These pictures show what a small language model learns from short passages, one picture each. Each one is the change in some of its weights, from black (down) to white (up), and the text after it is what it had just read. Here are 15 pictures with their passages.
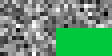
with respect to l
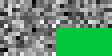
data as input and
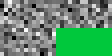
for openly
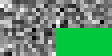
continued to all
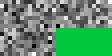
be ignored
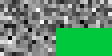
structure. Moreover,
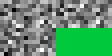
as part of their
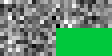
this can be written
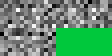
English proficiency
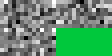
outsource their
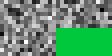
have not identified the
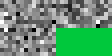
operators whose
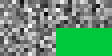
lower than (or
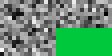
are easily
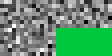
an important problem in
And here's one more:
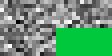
spots in the
